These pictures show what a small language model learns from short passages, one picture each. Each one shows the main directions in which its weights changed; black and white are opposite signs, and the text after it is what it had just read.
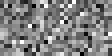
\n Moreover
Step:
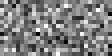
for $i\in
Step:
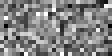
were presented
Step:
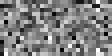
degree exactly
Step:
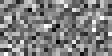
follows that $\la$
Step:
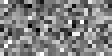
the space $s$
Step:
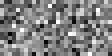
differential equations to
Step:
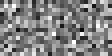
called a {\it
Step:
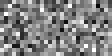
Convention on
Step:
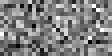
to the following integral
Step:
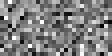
Education of the
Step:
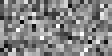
be sufficiently
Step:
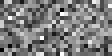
obtained from each
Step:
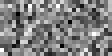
the following numerical
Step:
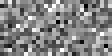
%CR %F
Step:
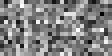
this point, we
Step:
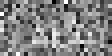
developed in
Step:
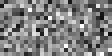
with the boundary
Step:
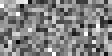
и лечение
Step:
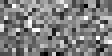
$Z$ has at
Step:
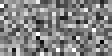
to note that
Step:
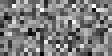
to be invariant under
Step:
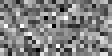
easily obtain
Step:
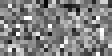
to better models
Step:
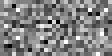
other operators that
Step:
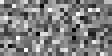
jahon va
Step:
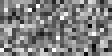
which form a new
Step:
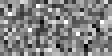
и отобраны
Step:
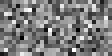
models in the
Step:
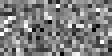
the Heun operator
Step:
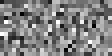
blastos -
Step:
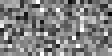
una revisión
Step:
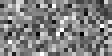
following bounds:
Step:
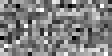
are labelled by
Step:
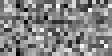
the Hilbert
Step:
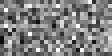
Task A
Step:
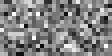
reservoir model
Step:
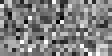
some properties of the
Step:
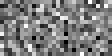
of power over the
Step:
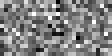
corticolous |
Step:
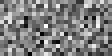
form of an invariant
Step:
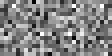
is to determine the
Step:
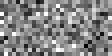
true for every
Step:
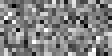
+ \cdots +
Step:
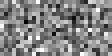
the Parisi
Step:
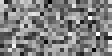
a xeración
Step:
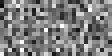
some useful
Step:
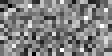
$a$ and
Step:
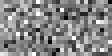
these newcomers
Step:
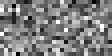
every edge $e
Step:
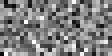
while $\vert
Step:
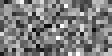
the case $\theta
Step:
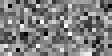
des élites
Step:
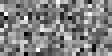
cycle in
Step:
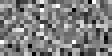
given exactly by
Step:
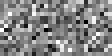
sum of two integral
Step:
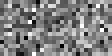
of the first basis
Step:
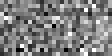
functors at the
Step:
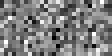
subdivide it
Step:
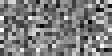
individu di
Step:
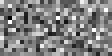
s/ga ni
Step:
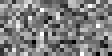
of the values be
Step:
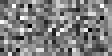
the restriction
